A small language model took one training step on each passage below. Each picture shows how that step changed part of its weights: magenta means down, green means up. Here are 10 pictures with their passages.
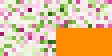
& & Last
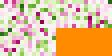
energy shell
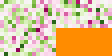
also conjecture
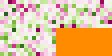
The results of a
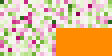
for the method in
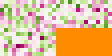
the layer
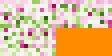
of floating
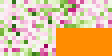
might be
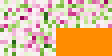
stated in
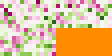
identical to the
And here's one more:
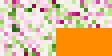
different. The
